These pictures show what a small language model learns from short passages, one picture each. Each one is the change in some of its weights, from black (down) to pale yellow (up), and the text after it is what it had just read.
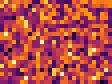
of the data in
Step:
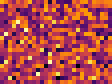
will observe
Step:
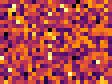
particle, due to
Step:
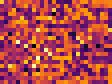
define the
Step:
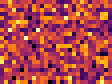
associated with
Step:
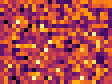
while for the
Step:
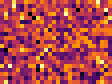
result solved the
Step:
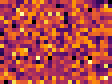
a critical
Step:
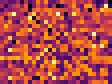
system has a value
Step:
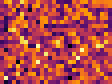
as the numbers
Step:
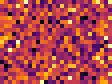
algebra can
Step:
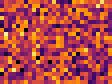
the sink.
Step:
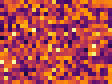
the surface of the
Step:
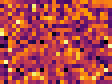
determined by
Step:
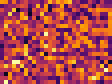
are found to
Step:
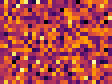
topological identification
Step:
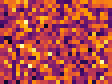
in these solutions
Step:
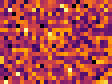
time, the
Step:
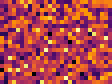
position when the
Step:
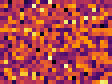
modeling and analysis
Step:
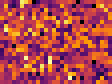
to study many more
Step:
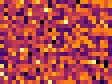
just a
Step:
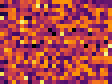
be increased in
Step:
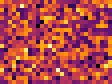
fix this or
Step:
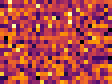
form a chain
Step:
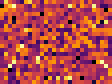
back to the
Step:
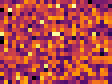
pages =
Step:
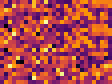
This is one order
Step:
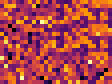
The resulting distribution
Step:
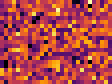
phantom field
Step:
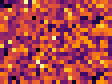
point out the temperature
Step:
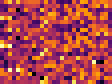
at wide field
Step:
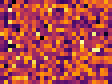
again, we
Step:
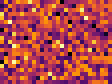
VTK class
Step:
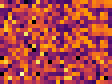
comes from models
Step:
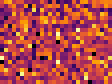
$\Gamma X$
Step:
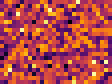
as is typical
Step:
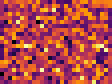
fields for data
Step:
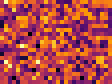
for the results of
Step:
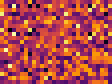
total impulse
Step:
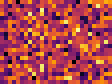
frequent and more
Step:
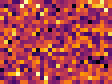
We close the
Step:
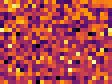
to better
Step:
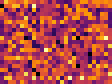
S$ and
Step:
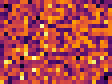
are highly
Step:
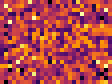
values they can be
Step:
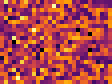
theory should retain
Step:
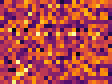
laws of
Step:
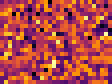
state is a state
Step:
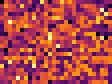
which should result in
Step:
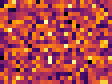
assessment of
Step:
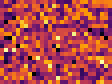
weighted average
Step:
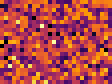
temperatures. The
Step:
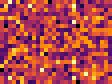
shall see
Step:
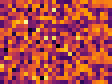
exist for more
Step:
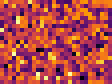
with the translation
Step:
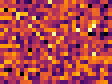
\bigg [
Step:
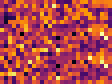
we see that
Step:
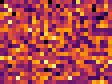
effect which is described
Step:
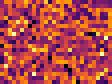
process can be described
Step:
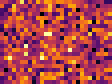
edges are
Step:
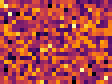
Tree type
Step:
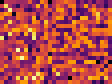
which is in line
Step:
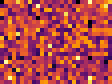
Q and U
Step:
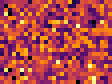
the kaon
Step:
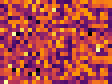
operation is
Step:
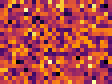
performance of
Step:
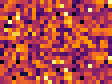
to a particular
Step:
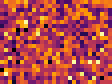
in the flat
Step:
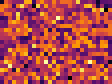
can have is an
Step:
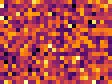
Both are
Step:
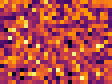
of the dimensions
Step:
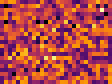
the conclusion
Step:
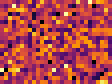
model. One
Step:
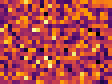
photon energy
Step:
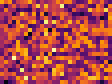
is shown in
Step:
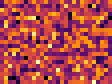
space for the
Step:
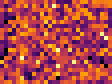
we make use
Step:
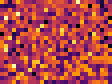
outside the
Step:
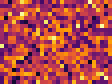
errors for
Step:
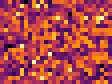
term containing
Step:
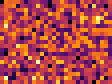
here from the
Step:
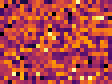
function $\psi
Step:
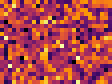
This leads to
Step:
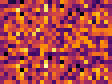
so does not
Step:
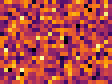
information made
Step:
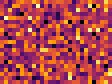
higher $g$)
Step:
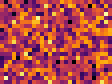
minutes in
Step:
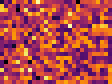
of radiative
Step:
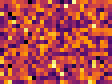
entangled state
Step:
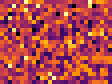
One of us
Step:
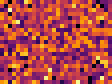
the user -
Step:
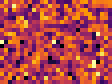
of light. The
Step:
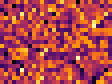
leading order in
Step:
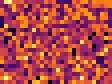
for interaction type
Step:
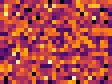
this command is
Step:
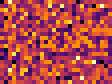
how to extract
